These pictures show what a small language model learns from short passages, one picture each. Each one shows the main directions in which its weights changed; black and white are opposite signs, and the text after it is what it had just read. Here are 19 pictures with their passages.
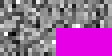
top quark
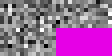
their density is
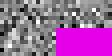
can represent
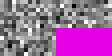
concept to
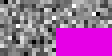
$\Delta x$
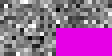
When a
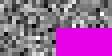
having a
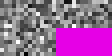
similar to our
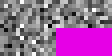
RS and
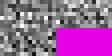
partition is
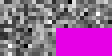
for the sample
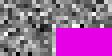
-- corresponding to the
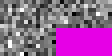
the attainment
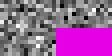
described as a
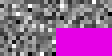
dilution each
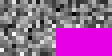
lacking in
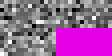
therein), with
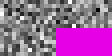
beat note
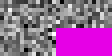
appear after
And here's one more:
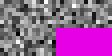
and moves
